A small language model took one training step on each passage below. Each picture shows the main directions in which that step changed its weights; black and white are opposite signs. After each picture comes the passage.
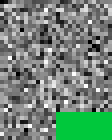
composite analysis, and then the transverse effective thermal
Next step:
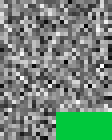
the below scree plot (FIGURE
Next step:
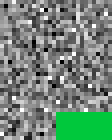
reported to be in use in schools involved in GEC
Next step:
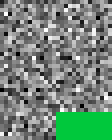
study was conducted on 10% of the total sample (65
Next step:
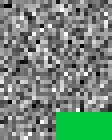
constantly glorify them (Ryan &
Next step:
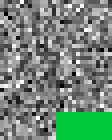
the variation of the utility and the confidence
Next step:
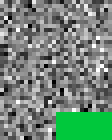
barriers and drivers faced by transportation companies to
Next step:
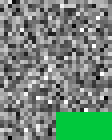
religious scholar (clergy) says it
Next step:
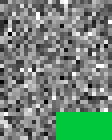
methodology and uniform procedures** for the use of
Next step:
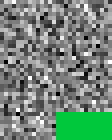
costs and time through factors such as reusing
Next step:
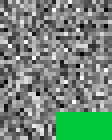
was the use of overly scientific language and/or language
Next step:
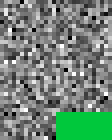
the Federal Agency for the Safety of
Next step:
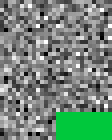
to the land usage, is given. As input for
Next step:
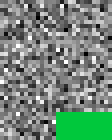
of the study, statistical data on the financial and economic
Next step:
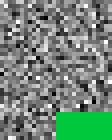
to the European Parliament. The Commission
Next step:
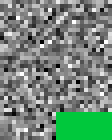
presence of an extremely small and imbalanced
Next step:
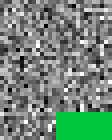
of the electrode for cadmium ion at
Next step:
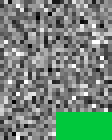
could be clarified by examining the fracture mechanisms
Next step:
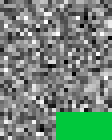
directly enter into systemic circulation. From here the drug
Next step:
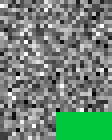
while C, H and N by microanalytical
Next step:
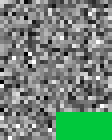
cent agree with the statement and 31.82 per
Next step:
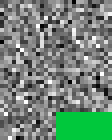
to evaluate understanding. NO TRAINING
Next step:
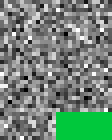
source of income Indicator Period
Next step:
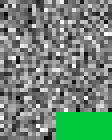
Network task. Exergame sessions were designed to
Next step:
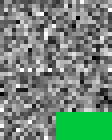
Source: SPSS Version 26
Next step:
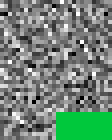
Di Puskesmas Harapan
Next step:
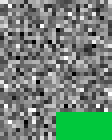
training teams, and established Australian
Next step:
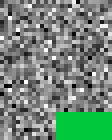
is carried out at the National Institute of
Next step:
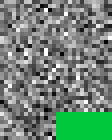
University of Sumatera Utara at 2018.
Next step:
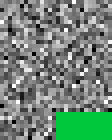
including peace building efforts [16]. [17] noted
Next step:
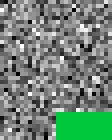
satisfaction, namely co-worker relationship ($\beta
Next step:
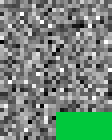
in the history of Humankind with billions
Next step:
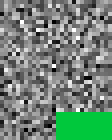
DO NOT CHANGE
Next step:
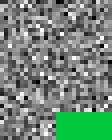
related to the accuracy or integrity of any part of the
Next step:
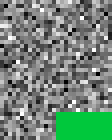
including linear regression and different types of recurrent
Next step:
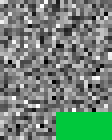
activity fraction of M dwarfs
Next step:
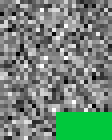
simple, elongate- oval,
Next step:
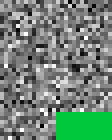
V. CONCLUSION Using three systems of
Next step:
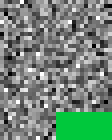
the most important sectors contributing to the development of
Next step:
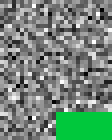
horizontal axis wind turbine model
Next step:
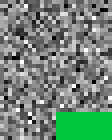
of the utmost importance when trying to
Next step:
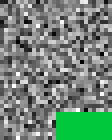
could potentially be used for similar estimation of
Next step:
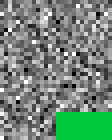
in volatility impact of intervention work in
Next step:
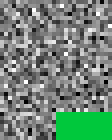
CONCEPT Open Calls
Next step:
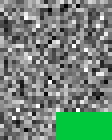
30 minutes with intermittent stirring by
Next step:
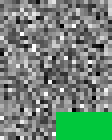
then "chained" to each other using
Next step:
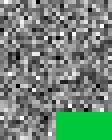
Name of Standard/Test Batch No
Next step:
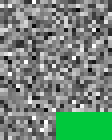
mg/L. The pH of the water samples
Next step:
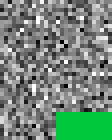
the species richness and floristic diversity at
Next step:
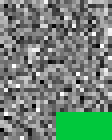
partner with the Australian Academy
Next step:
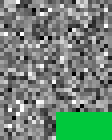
higher yielding plants (Lee and Lee 2015).
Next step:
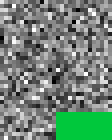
Data Deficient according to IUCN
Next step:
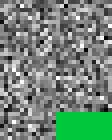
limited healthcare access and awareness. Table 4:
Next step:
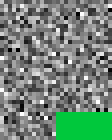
Avellaneda municipality. From
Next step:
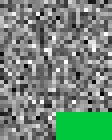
alcohols, hydrocarbons,
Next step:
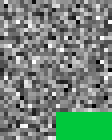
IMAGE PROCESSING
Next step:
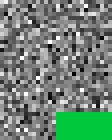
was observed and microscopic examination was done by
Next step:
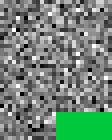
structural and liquid responses over all possible frequencies
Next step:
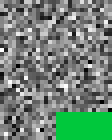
*P. kotschyi*, and
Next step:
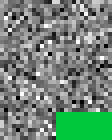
Products, Sumy National Agrarian
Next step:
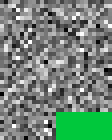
25.43 years, with minimum age 20 years and maximum
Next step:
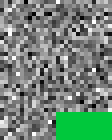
particular, a spatially uniform capacitor
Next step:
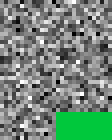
op after 2 weeks. Figure 7: Post
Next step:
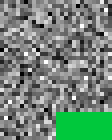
an evidence of the significant impact of cortisol.
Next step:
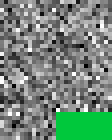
with 3, 5, and 7 segments in the
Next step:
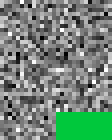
t and P values were also calculated in every sample and were
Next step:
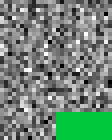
decreases with increase in gadolinium concentration for
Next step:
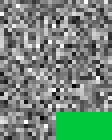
neutralise gender. Haraway’s
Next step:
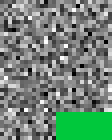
resource management should be created for efficiency and effectiveness.
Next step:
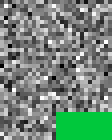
bioavailability. Different in
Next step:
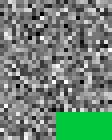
/ Pélobate cultripède
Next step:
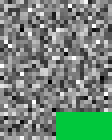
the protection of the debtor. In this latter
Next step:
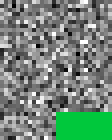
country. The calculation of Gini coefficient is done
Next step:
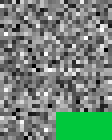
5-mo summer fallow. We
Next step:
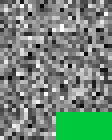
cost of the machine that express in equation (1)
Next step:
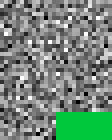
- `run_command`:
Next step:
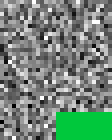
diastolic (lower) blood pressure
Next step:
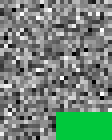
two silver medals, and two
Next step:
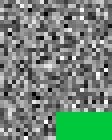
not zero). The curves appear flat, but
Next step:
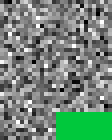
and weight statistics (including target weights,
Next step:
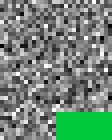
take priority towards achieving any desired change in
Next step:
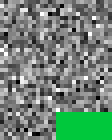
outcomes in accounting subjects. 3.2.
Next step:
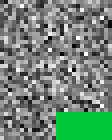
we can prove the condition (24) starting from
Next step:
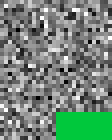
Film With High Mechanical Strength
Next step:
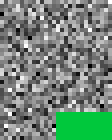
AND COMPUTING MACHINERY
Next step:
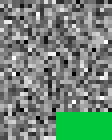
quantised by the boundary conditions, giving
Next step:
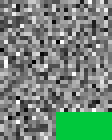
corporations to import or sell goods in
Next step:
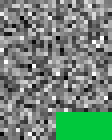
Cu-water nanofluid with
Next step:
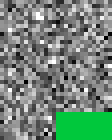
and produces compost with significantly lower C:N
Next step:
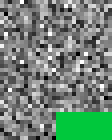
the right pane of the RUI to
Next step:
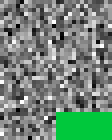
aimed to enhance the precision of thyroid
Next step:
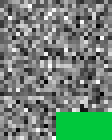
is encoded by the visual system, we would like
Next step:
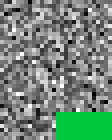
A. Porzel, N.
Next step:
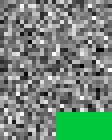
in this section. Three stakeholder workshops were
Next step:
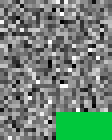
over four stations (Accra, Axim,
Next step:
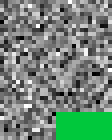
to improve the performance in our implementations. Among test
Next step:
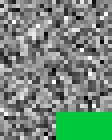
are unable to meet modern computing needs due to the
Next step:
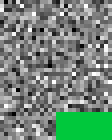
learning and influence their learning outcome more exceedingly
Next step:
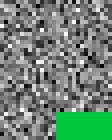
specific services offered by the Data Centre
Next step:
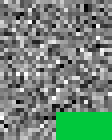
11.16*** The information on DOL and on
